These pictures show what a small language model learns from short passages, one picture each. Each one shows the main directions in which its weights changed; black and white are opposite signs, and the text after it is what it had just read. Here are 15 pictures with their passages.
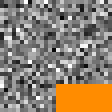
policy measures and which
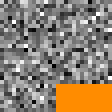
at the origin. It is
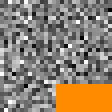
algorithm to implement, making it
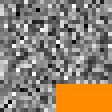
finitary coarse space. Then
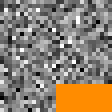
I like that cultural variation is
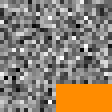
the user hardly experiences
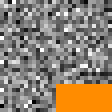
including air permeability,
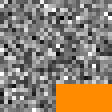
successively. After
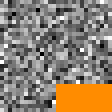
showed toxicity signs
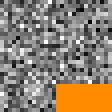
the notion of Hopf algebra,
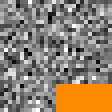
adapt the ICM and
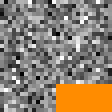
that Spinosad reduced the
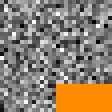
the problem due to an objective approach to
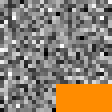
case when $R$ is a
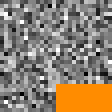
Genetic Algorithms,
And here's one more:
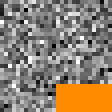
2D Burgers simulation shown
